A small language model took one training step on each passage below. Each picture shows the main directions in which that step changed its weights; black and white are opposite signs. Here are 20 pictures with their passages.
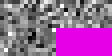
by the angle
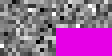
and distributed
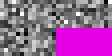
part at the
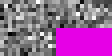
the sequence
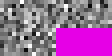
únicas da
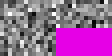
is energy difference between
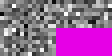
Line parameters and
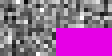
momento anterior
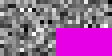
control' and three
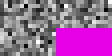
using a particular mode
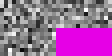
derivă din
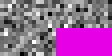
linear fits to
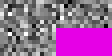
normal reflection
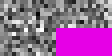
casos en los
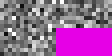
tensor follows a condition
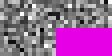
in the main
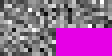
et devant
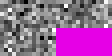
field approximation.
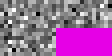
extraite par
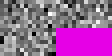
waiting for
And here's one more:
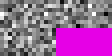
the LP problem
